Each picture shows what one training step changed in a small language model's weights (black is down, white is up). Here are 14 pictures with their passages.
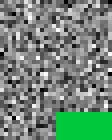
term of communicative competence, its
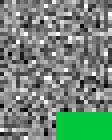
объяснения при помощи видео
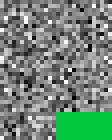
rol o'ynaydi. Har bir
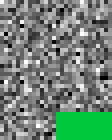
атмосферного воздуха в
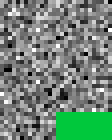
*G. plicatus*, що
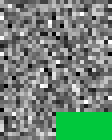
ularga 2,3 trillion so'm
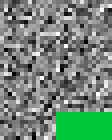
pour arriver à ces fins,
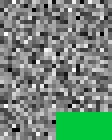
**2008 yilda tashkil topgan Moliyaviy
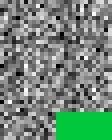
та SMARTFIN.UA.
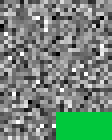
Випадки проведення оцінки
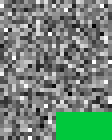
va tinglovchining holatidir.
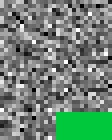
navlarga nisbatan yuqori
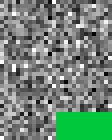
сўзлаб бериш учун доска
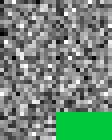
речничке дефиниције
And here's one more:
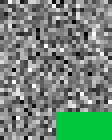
algumas nuances do sistema prisional e
